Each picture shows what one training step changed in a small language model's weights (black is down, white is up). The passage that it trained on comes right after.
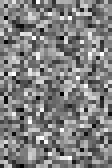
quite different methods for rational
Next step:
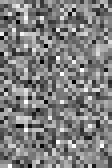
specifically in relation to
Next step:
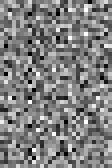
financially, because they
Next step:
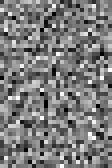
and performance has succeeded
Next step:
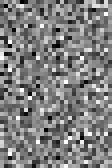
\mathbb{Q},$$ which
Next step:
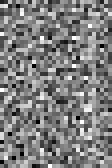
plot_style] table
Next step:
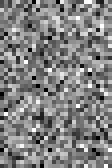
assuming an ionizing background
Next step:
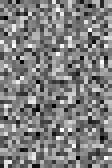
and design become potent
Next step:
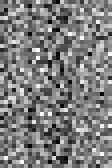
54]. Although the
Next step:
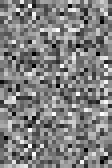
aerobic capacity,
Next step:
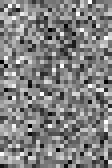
gas and stifle further
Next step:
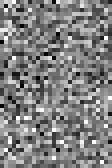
asymptotics of the exit time
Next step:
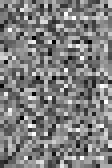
on $\Complex \times
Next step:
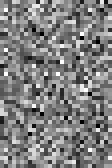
a delivery system for
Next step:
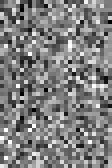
distance than a cell-edge user
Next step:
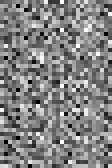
**Breakout #2
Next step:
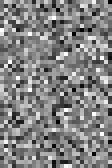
the limit of the upper left
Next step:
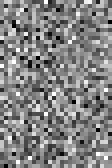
present our starting point, a
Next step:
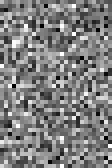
Modulated Array,
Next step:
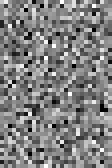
we present a specific choice and its
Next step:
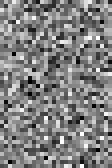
the fitting by 3D
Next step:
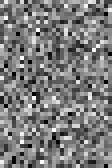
makes the frequency deviation at
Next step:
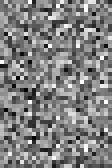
almost the same for the sample,
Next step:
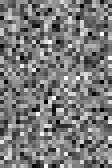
polarization}: with $\vec
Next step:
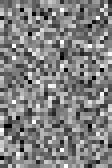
\,. \end{equation*}
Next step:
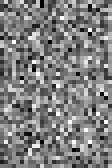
in simulation are provided to support and
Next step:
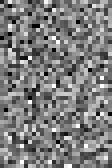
prove the fact on the area,
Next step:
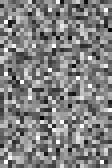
the dynamic modes of a power
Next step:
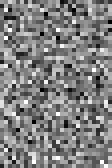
possible options of gathering
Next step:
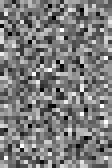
dark pulse rate
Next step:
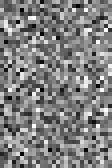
obtain yet another generalization of
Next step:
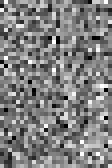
into college, when I
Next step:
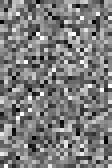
with deep enough data existing in
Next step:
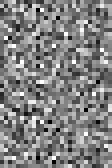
quadrature distribution of the
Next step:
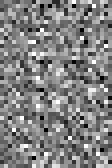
shows a high-significance
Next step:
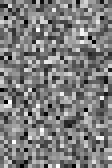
plan for year 1. On
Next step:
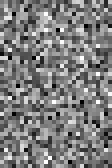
in (\ref{cell}) is
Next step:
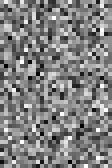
no significant difference was found in the
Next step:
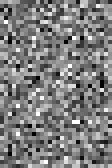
widest chemical space and
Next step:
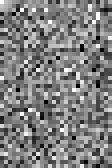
is a graph manifold we mean in
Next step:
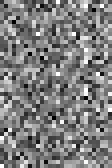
their research to revolutionize
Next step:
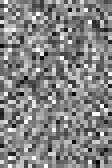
Taking advantage of
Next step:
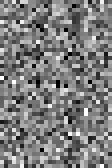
B Row Total 1
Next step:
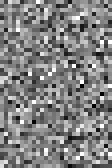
nd GOALS
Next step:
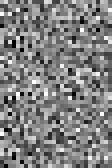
is a full subcategory, then
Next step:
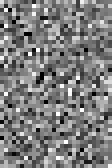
principal connections defined by
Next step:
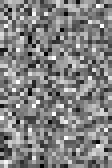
however, neglecting
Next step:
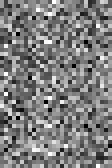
positive impact on students' performance.
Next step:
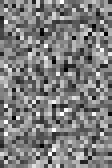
as the result of a research of
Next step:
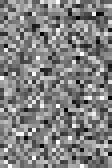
a periodic variation of the
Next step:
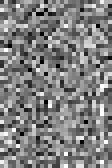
in zinc oxide
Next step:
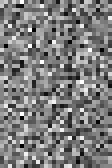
the type stored in the
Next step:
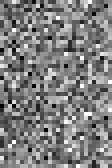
us teach during this term on any
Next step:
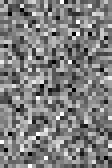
Suppose that the Hessian
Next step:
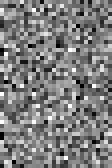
membranous sac,
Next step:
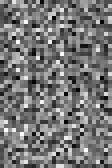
paths with values in the
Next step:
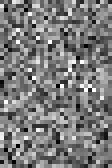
be considered. The review ends
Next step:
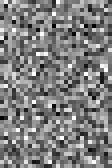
to the functions $b$ and
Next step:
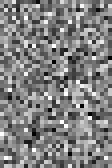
algebra the topological entropy
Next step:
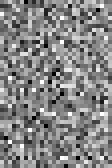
data augmentation, training
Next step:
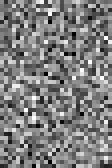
If one considers a particle at
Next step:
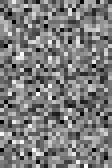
almost all quantums occupy
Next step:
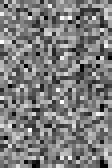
separation and also, in the
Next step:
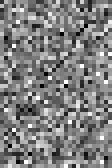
8 Traditional cribs
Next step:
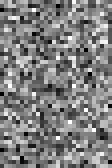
Drew and Egan,
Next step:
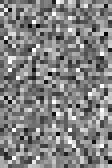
used to examine how future
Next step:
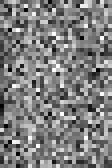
alloy. As soon as
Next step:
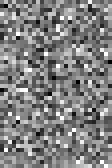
and an average number of random
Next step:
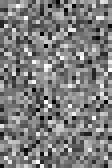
curve shows a gradual increase in
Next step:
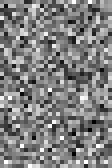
domains are positioned very close
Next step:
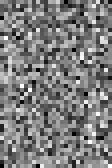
of cobalt-based
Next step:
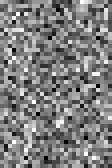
calculate the sentiment value
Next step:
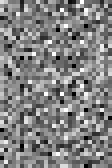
\vert \nabla \varphi
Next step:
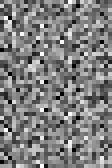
leadership behaviour can
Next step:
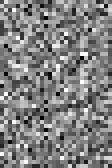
resulted in a total of 17
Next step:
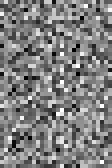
is said to be of
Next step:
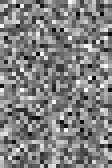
every day; the most common
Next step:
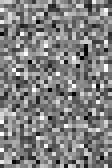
of electrons $n$ corresponds
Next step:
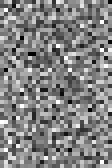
of generating the levels of
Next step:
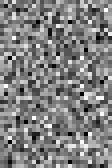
and when $\lambda \ge
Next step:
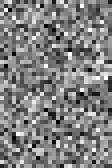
conditions of our republic are very
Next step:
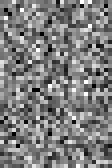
a challenging target! The
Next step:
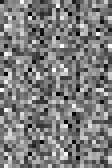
financial infrastructure
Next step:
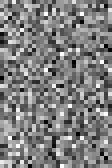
follows: By the first order
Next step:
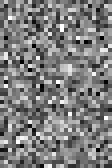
in Sri Lanka and
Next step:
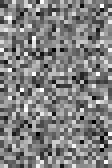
$\pitwo$ is well
